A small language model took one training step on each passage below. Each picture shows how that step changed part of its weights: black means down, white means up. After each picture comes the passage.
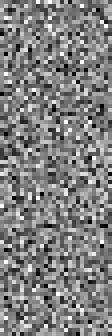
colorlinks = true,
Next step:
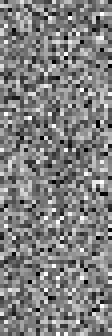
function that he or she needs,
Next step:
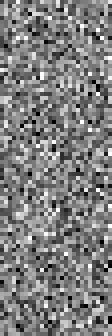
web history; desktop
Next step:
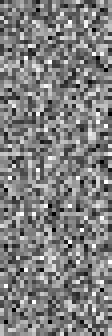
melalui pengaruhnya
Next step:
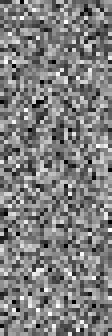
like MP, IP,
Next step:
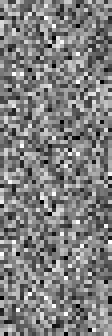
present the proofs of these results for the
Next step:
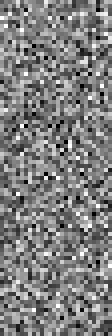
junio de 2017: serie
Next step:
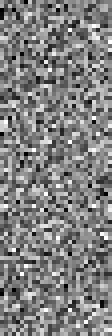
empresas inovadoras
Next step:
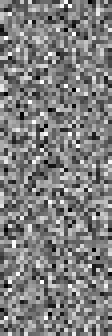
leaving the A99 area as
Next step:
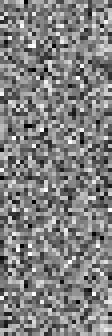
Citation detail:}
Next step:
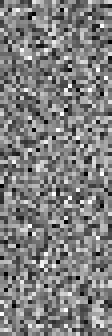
invisibility for an object
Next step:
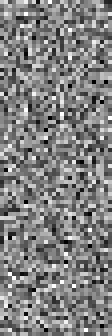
Amrita boy turmush
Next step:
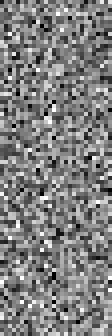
ranks // On the
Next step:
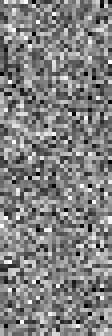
des espaces communs offrant
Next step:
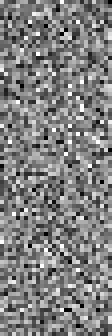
e um meio de promover o
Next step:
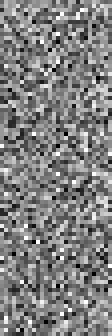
\right) - \left.
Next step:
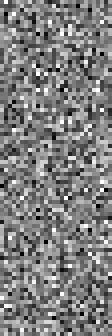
the matrix commutator.
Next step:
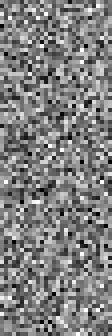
locations of the \HII\
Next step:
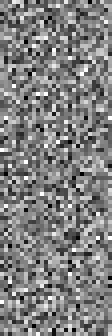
governo, chamados de
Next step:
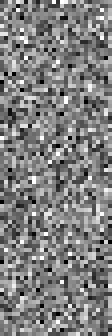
\choose 4} \cdots
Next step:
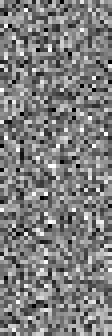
à des événements
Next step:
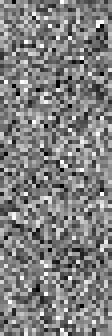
2$ is a positive integer for all
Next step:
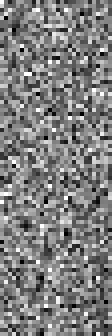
oxirgi marta
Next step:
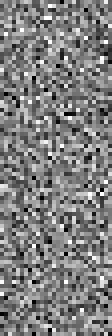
sistema previdenciário brasileiro
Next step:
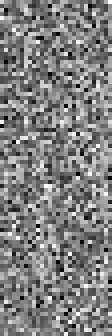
respectively. The full details of the individual
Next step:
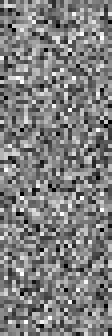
We say a subset $U$ is
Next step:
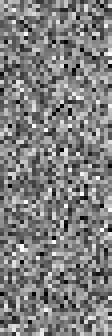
(finite or infinite) graphs and
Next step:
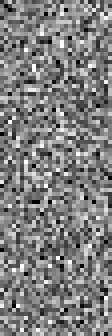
та кредиторською
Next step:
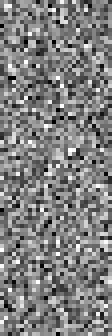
B'$ such that $\bar{\beta
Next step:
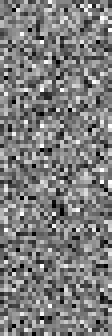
отказываясь от
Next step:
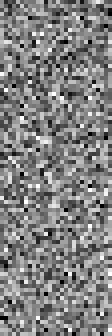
kuzatilish va yuzaga
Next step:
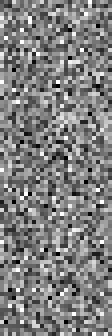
$\widetilde{X}_0$ is
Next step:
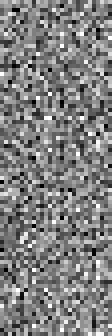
se sobrepasa el ancho de
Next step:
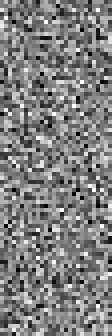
mohli byť
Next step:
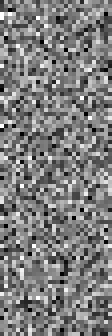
Transformer}} We utilize
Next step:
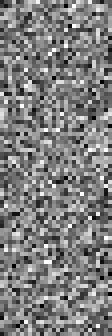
reliability, so we
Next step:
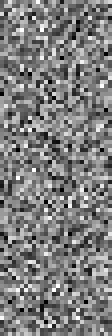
at $90 \deg$ in the
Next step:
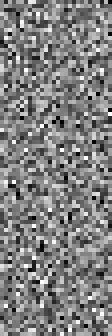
net kar verileri
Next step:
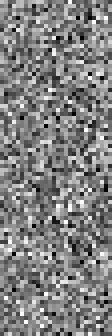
of magnetic entropy change $|\Delta
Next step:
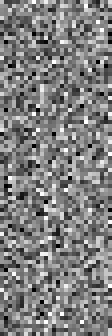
hs. As shown in figure 2
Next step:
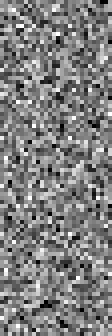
\dots, \zeta_q)$
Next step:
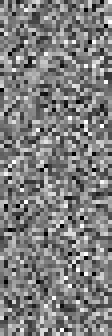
densities leaves the total charge invariant as
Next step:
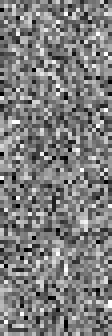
$N$. We claim that
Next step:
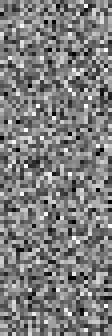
Ma'mun Universiteti
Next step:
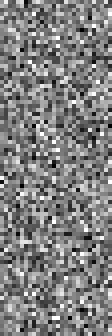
on The Spirit of the
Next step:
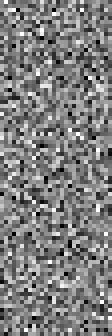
повышения эффективности
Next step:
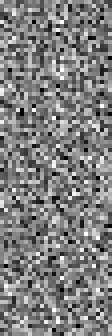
A_X)$ to the complex $$
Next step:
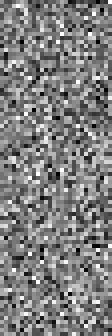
діяльності. У такому
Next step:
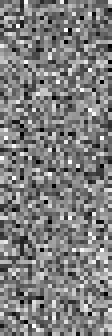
change, precipitation
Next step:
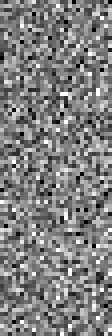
jarayoni syujetning bir
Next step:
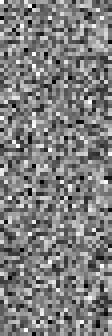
кислота та
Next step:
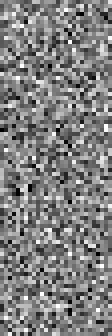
qonunchiligi va
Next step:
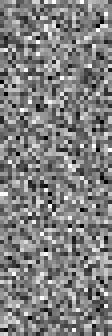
oladi. Rus tilshunosligida
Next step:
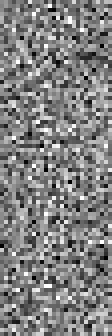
надходжень до
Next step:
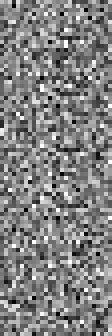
танлаш ҳамда
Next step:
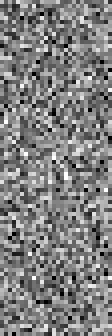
| WOGRU-IDS
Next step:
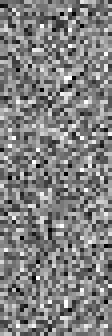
angka, kartu
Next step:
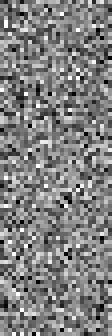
que apoyaba su
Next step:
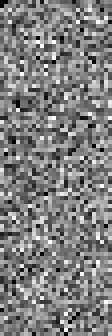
is found that, the mechanisms
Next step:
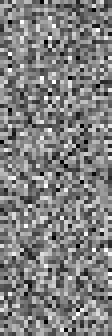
disc as the alpha
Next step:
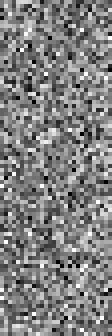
or data points in it and thus the
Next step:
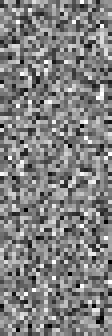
ilmiy manbalarda,
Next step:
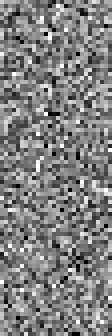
the ionizing background will require a large
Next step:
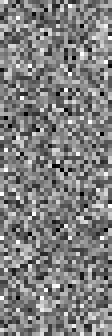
hyperbolic triangles with angles
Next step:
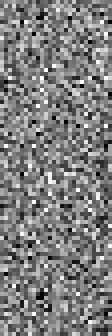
Olivieri D.
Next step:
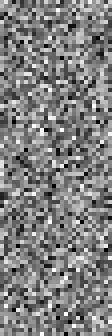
linear response of spacetime curvature to stress
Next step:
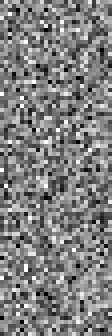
colisionan y el medio
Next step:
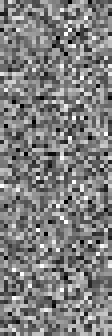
the difference wave-vector of the two
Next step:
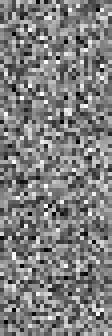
then $D^b ( A)
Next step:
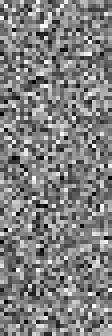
à identifier et à assister
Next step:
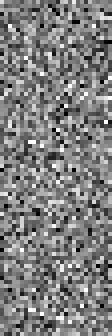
diagrams in our ones: {\small $$
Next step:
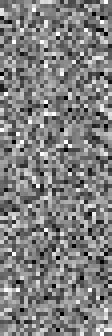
disponibilidade floral
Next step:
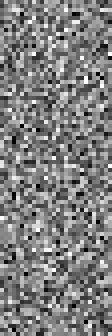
jinday chapaniligi,
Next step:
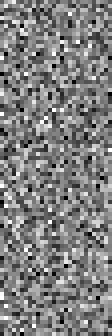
nasriy bayoni va
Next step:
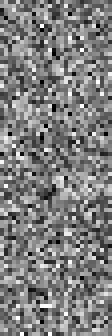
and on $l_{\rm
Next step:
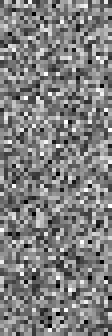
\textbf{Number of
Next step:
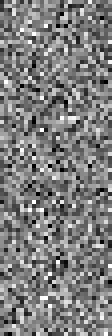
$\alpha +\beta$ is a
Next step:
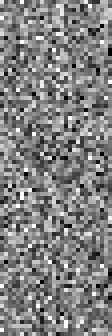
$r$, where $r\in
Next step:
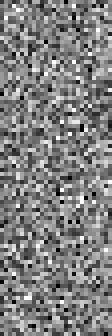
composite gravity can solve the
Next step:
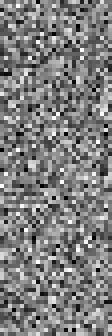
Hadamard manifolds, Hilbert
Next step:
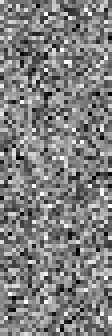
be expressed in the form $Y
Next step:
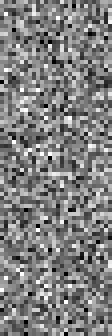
must be a subvector of an
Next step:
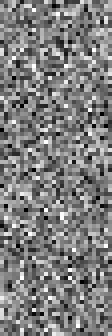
introducing new Gauss like functions and
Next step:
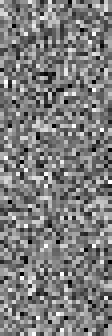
mengatur anggaran secara
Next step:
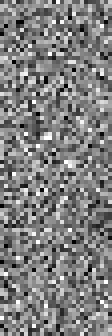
investorlar raqamli
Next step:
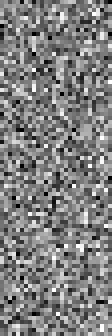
u_Y \approx 0$. Hence
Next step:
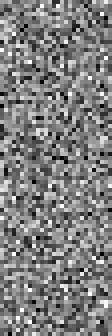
that $g(u)\geq
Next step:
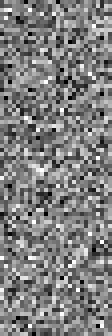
use and is influenced by
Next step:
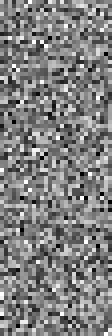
Ni, "HBr
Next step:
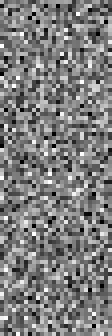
anos. As recomendações
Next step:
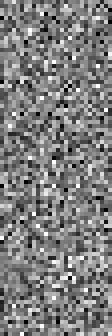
If a differentiable function in the
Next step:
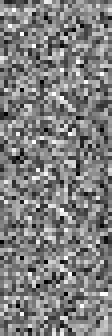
Surabaya," in
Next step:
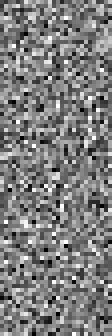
рынка составлял
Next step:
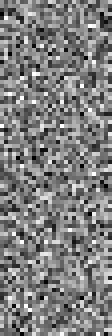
comme l'association
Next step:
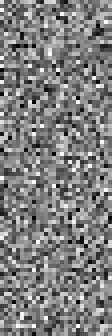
jest dane wzorem
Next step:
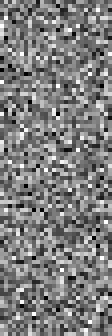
Namun pada akhirnya
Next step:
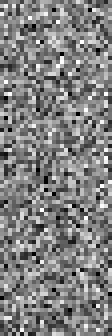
Muhammad Sharif
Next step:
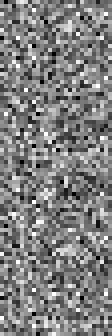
andarrayting standartlarini,
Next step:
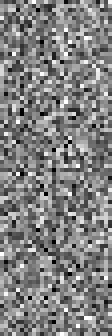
row of atoms, similar to the
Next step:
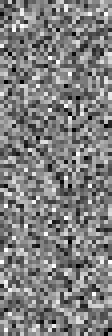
star forming knots and dust
